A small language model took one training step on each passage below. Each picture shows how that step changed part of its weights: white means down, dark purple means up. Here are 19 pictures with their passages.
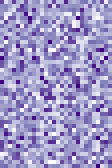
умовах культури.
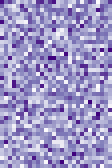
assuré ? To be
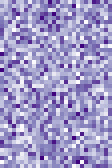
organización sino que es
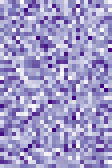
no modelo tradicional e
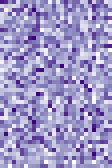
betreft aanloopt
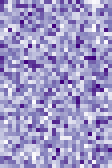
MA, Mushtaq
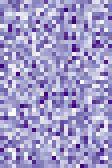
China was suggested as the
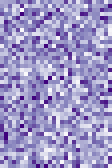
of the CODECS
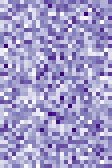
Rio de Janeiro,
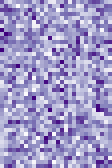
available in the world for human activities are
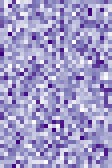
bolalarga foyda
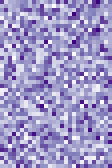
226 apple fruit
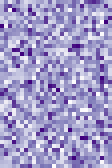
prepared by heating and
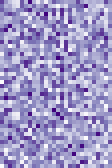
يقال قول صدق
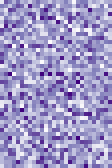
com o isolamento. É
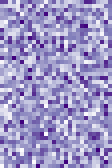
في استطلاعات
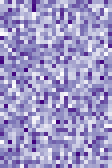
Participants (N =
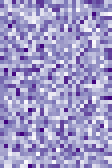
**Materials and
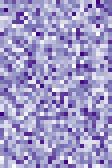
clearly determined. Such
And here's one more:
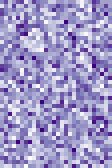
Encryption as a
